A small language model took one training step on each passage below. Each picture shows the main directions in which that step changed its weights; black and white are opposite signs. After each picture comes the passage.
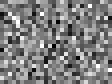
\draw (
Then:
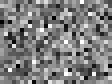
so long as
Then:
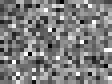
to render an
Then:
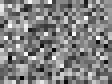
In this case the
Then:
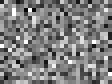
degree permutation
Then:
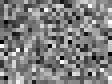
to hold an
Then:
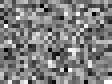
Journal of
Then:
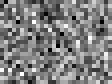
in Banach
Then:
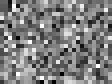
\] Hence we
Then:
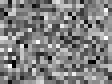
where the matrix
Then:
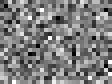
complexity of a
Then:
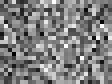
relation \[
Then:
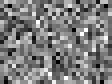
be the unit
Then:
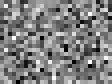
than approximately
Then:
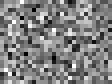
$s \to
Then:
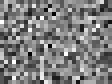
reader as
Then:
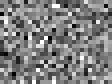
is complete.
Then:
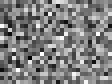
we have the following
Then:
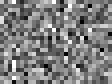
numbers \[
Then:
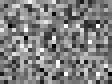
defined on a
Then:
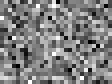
setting. The
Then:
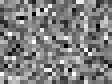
manifold shown in
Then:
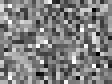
the relation of
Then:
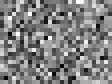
as follows:
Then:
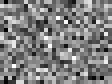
that the generating
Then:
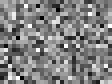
a nontrivial
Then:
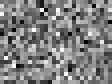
dynamic and
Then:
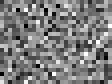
has in this case
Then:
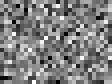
is often
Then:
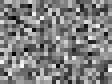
be referred
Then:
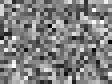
coincide con
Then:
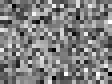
solution to a
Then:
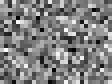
vertex of
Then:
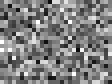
in the two
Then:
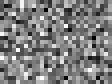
based on the
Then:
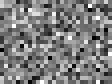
In turn
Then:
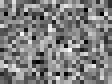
1$ and every
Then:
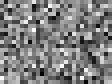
apparition and
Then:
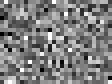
the four
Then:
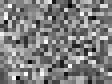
the domain or
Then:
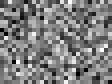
claim that this
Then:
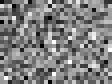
here to
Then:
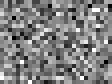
(right). The
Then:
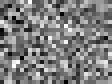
this leaves
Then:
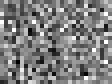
size as
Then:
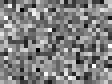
the series
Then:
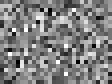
it is a
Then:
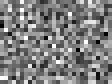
as above, we
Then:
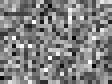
SPDE in
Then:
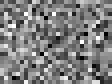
we denote also by
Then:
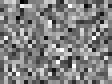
H \left(
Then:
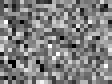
consider the local
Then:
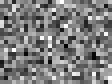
it into an
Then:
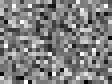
first consider the case
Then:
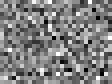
2-norm of
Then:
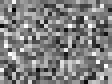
we can find some
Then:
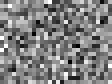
the expression
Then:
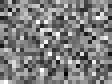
of a closed
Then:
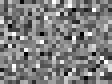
$t \in
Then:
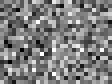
the computed solution
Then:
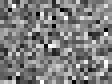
element. We denote
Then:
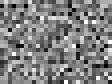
free or 2)
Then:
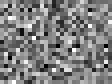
just fix any
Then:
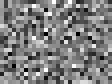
$K$ is
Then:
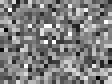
of symmetric
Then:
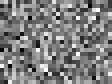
the vector (or
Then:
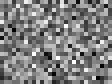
of computation on
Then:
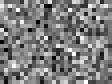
omit the
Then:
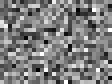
$t$ such
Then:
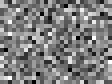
properties of $
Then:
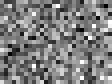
were not
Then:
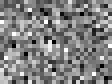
reduces to
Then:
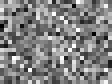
deduced from the
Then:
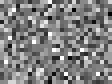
\otimes A$.
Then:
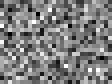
embedded as
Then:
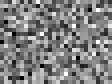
not consider it
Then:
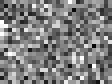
this restriction is
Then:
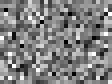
For example, the
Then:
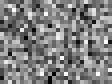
\rangle = -
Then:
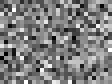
basis for $\mathfrak
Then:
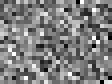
relation between
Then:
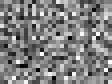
we have, as
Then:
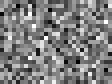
is well known,
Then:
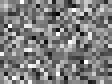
$\lambda \in
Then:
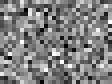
far as the
